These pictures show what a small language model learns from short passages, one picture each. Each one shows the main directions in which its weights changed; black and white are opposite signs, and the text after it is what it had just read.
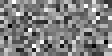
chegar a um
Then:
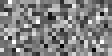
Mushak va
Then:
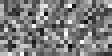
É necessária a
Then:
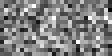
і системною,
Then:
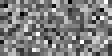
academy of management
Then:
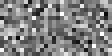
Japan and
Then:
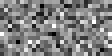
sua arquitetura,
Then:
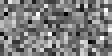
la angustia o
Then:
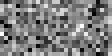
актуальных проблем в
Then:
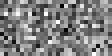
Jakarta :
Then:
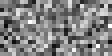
aparição /
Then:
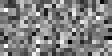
активный диалог
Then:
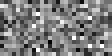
shakllantirish va texnik xizmat
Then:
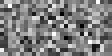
ambiente, assim,
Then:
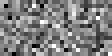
por cada canal de
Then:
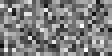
их функциями в
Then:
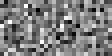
do obszaru
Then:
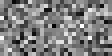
ansiedade e
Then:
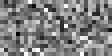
Abstract der Arbeit
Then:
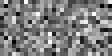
la tierra,
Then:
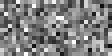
mamlakatda investitsiya
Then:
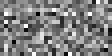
Игра на таком
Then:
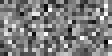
e-journal of
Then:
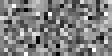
foydalanish; d)
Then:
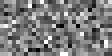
as lacunas
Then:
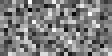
den Jahrgang
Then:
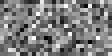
предложения со
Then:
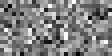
VA ULARNING
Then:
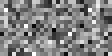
кожен може
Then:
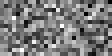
indicasse o tratamento
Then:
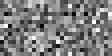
dalam UU No.
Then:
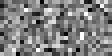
– falsafa fanlari doktori,
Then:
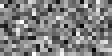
aloqalari va madaniy
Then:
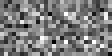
Fredes y col.,
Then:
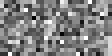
ko'rsatadi. Har
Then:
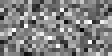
os interesses em
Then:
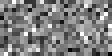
Private Metotlar
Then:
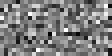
la carta sobre la
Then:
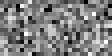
Territory in
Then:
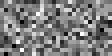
pedagogical technologies in modern
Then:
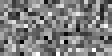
de l'éducation ont
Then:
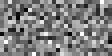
de acordo com sua
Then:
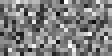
the population of the
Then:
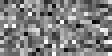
manejada por los
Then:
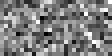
має бути
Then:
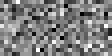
odil sudlovni
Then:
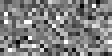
de la loi et
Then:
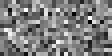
emotiva e
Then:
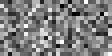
está estabilizado em
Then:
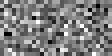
быть достаточно
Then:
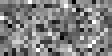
not only from a
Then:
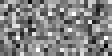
entre pessoas com capacidades
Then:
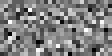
de diagnóstico (por
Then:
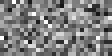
como sostienen
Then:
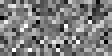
بر توان
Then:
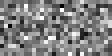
madaniyat, falsafa,
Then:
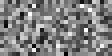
belgelerde eğitim
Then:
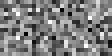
bolalik davrida
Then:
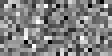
refere-se a
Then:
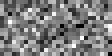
a pandemia de
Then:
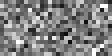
(page de
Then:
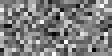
para a área,
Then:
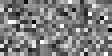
em lotes
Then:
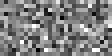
Дыхан. –
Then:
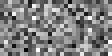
incidência de
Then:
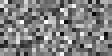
o'quvchilarning tarixiy
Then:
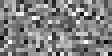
início da década
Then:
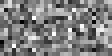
sifatida tasavvur
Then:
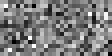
densidade de
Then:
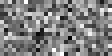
народного устного
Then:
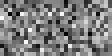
To achieve
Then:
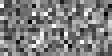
promocionales a
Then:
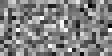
ilk professional maqom
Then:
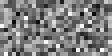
часу межі
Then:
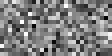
apenas 2 participantes,
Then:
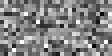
Dr. A.
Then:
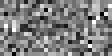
berkas tersebut di
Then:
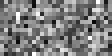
façon de
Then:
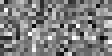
mais importante em casos
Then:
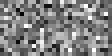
pemerintah dan
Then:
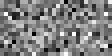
x \vee
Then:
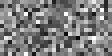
кустарников на
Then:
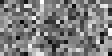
aniqlash ko'nikmalarini
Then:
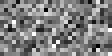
kasbiy kamolatni
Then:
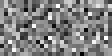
25 years.
